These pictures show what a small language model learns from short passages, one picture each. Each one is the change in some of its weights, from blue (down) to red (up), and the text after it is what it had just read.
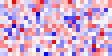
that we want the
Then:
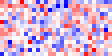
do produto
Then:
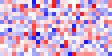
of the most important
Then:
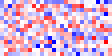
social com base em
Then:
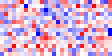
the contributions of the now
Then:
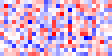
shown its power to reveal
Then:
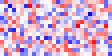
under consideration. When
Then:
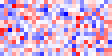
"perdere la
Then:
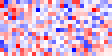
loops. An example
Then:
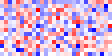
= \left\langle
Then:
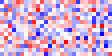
they have different chiral
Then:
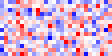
qobiliyatiga u
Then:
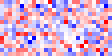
whole tower of
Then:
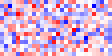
problema não reside
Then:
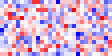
on Advance Research
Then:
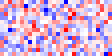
the sum is evaluated
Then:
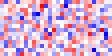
protéines dans
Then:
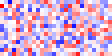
random intercept term
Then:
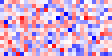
им. В.
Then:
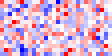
about two. At
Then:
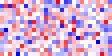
account nonlinearity. On
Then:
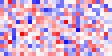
a global change in the
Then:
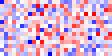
and revenues up
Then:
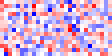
isotropy. In
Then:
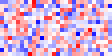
printing analog of
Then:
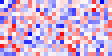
interfacial reaction
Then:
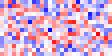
a crucial competitive
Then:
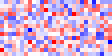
para onde vão
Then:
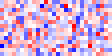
comparaison entre les
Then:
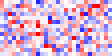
organizations for propaganda
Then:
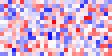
ishlab chiqish kabi
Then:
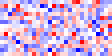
users' signals, the
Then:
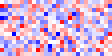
екен бул
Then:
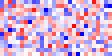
a harmonic oscillation
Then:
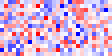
height is at least
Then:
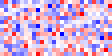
MIMO channel and
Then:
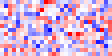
intelligence can
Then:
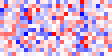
врачами и
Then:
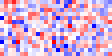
interessantes ao
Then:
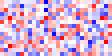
program has to be
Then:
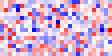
a mean of 0,
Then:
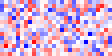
ha vuelto parte
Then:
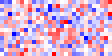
gacha bo'lgan
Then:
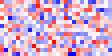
a cooperação com
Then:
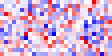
mass to reproduce the
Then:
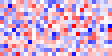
spatial direction of exchange
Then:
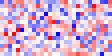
distribution of embodied
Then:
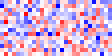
(IPI) para
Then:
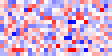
ibora Surxon
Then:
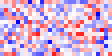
equilibration can be
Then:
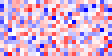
ko'zi bilan
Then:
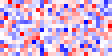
form factor, gives a
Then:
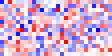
in a centralized,
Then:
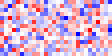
important aspects of the
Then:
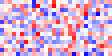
of the incoming
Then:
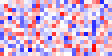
channeling, which directly
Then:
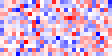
of our research, we
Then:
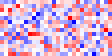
mutations and
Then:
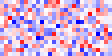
1 m/s to
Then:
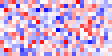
extensive. From the
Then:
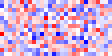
je van deze
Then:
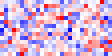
emas. Undan
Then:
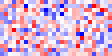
the depth of focus
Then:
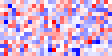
também são utilizadas na
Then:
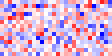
units of length,
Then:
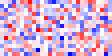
regulación de
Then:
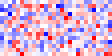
o‘quvchilarning individual
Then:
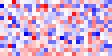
large JSON file
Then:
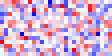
polynomial profile over a
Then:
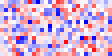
de los datos
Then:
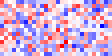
371 international
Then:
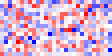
sein Bruder haben
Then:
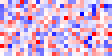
на MR –
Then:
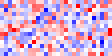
independent of the microscopic
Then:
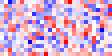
behaviour as in the exact
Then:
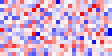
for research in the
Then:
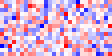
являє собою
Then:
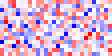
proteção específica
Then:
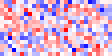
agrupados a
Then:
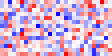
izoh berib
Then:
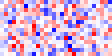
the measurement system, such
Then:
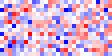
o'ziga va
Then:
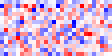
mujeres y
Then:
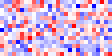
These are corrections of
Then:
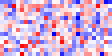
can evolve according to
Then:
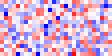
speculation accuracy, particularly
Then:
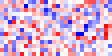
the mixed density matrix
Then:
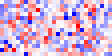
находить на
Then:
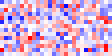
probing is determined by
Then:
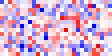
in a.) and
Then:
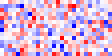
Viuda. Sin
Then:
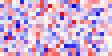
ground truth, while
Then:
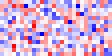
the activation barrier
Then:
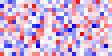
research indicating that the
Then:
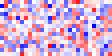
rivojlanishidagi bosqichlar
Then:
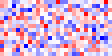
unilaterally at
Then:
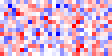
como é realizado as
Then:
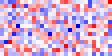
was measured by a
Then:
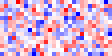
two approaches and the rest
